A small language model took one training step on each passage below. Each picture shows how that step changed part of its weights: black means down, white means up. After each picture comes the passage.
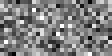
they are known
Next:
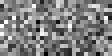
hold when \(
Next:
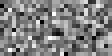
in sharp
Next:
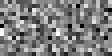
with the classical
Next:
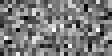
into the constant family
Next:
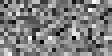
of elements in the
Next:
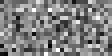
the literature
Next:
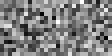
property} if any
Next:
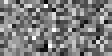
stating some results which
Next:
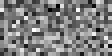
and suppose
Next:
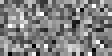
are direct sums
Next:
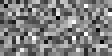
of the reduced
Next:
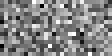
property to vanish
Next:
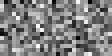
via internal
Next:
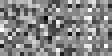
we introduce the
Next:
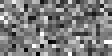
kind, see,
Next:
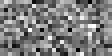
$T$ in order
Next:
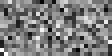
as follows. Let us
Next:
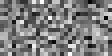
groups, many left
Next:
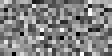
$r$ by
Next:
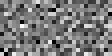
direction. We
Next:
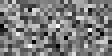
with positive rational
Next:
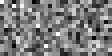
Note that the diagram
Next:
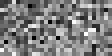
simple algorithm for
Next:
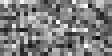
follows that $S$
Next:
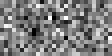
a higher
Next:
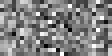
coordinate systems.
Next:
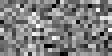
Wilder's theorem
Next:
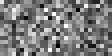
adjoint semistable
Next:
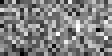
has a number of
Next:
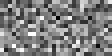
two sequences
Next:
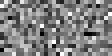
y$. Then, since
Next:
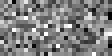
to relacing the
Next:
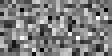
which bounds in
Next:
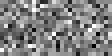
change of the
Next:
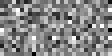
will have all the
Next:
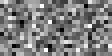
part $\{S_t
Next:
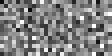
is symmetric, we
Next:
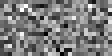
facet. Then
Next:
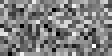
method achieves
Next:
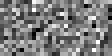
solutions can be given by
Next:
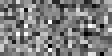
is exact and then
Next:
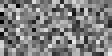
for the numbers of
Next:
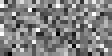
without changing
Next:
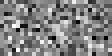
the label that the
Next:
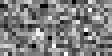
the agents are
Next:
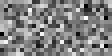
in connection with a
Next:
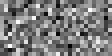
a torsor under
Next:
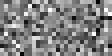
\item Extend
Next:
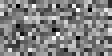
onto their first
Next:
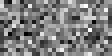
\forall \alpha:
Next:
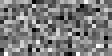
$N$ denotes
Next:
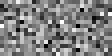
the uniqueness
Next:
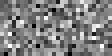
that {\it a
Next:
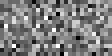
where we have set
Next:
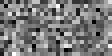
of an approach from
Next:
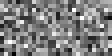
the group of all
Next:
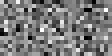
is not even known
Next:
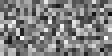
form the basis of the
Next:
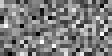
general setting}
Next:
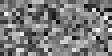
contraction morphism between
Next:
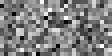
a continuous relaxation
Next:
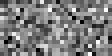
It remains to
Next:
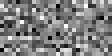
the case when $1
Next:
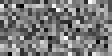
multipole method
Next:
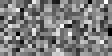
= A\oplus i
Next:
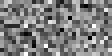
Suppose $B$
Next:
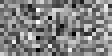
if and only if there
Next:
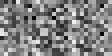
expressing the
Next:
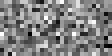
functions on $D$.
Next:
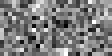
und einen
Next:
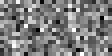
is called the {\em
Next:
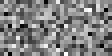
this Lemma that $A
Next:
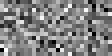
the complex case.
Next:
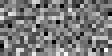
area radius
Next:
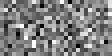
(A), for all
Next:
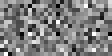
in $r$ are
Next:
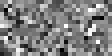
as a function in
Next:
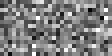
edges with one end
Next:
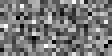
such that painter
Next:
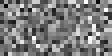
of $\phi$ to
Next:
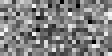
respect to $K$,
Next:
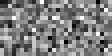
who gave the
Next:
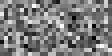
on $ker
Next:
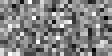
c h_z +
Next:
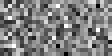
a base point is a
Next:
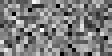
and the nature of
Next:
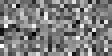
is given then let
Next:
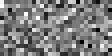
concrete way
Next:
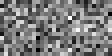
first order and its
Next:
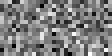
methods.} \quad
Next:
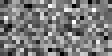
singularity when
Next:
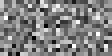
the operator \(F
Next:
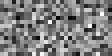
(iv) is
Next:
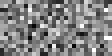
not explicitly
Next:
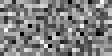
large such that with
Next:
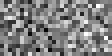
an infinite normal
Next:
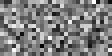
& \frac{\partial
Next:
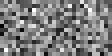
with respect to various
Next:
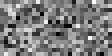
that avoid
